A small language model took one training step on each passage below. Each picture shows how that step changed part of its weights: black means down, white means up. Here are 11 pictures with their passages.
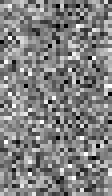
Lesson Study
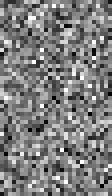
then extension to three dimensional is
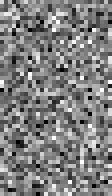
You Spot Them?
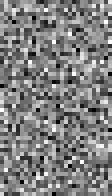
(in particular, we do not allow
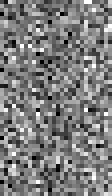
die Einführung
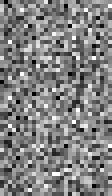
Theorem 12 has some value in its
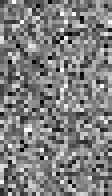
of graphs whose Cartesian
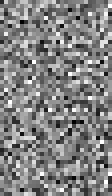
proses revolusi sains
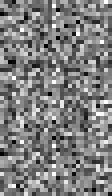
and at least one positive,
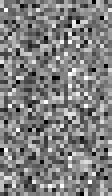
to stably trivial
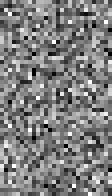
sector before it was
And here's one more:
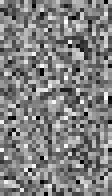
com o propósito de
